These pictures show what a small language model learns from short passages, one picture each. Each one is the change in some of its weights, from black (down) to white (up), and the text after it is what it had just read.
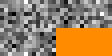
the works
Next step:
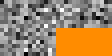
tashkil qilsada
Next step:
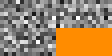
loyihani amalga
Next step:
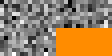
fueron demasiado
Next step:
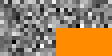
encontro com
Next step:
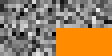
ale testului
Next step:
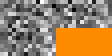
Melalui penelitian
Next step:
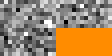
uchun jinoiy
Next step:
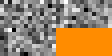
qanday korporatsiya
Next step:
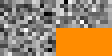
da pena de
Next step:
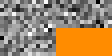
huquqiga ega
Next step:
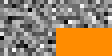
igualmente direto
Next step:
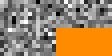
в жизни
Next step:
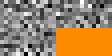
ishlab chiqish.*
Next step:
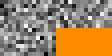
el verse
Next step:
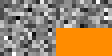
Como e porque
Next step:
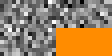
un mauvais
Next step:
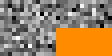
ўзгариш I
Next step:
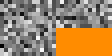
descrita no
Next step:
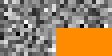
berdi va
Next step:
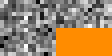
его: по
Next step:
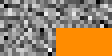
diferentes sentidos.
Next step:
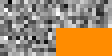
e participantes?
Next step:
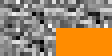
qilishda ham
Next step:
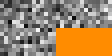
Bu hodisa
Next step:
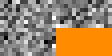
na cabine,
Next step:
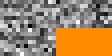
cada vez melhor.
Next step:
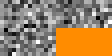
pour objectif
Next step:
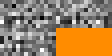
IN MIXED
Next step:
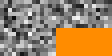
институтов и
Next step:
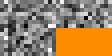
bozor iqtisodiyotining
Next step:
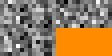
Le même
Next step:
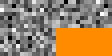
ne kadar olduğu
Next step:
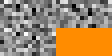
aloqador deb
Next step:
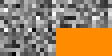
pública como factor
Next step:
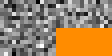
более стран.
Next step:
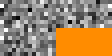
Andijon davlat
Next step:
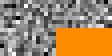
dependencia que está
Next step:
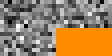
Dar consistência às
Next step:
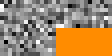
de los derechos
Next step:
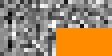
bu fizik
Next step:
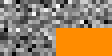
de setenta y
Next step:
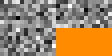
atuaram na
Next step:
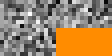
вагому роль
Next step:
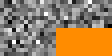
the Global
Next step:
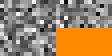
dal punto di
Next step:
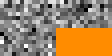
não existe um
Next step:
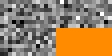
her kamu
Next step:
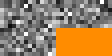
علي أن الطاقة
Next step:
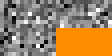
не тільки
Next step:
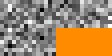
as structured
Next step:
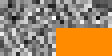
тем та проблем;
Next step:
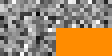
do que outras.
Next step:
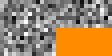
в условиях
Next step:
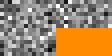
– deya
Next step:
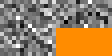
10 tasi uy
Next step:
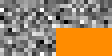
liderar grupos
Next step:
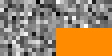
к переменам
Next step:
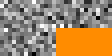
o fazem
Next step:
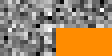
lontano che
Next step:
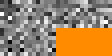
– Toshkent:
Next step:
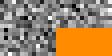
debido al
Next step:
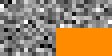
de Apel
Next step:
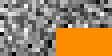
que define
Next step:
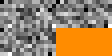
noviembre del
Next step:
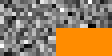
Norqulov Sh
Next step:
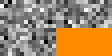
de energía,
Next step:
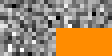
los que tenemos
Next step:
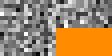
omil hisoblanadi.
